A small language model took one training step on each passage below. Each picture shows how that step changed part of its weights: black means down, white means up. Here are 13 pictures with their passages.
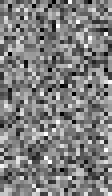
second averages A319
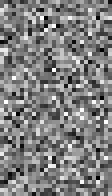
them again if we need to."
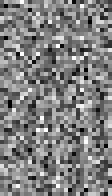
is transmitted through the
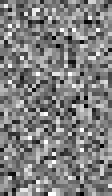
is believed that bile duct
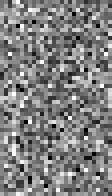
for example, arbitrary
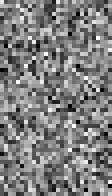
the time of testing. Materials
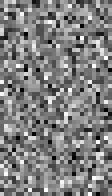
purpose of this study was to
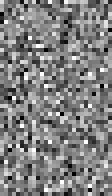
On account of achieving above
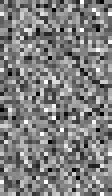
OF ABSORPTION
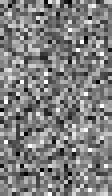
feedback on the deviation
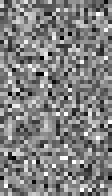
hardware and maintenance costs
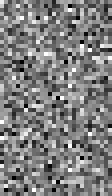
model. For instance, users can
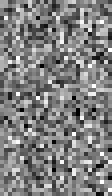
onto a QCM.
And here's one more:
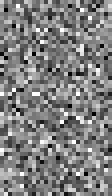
jelly is mainly a
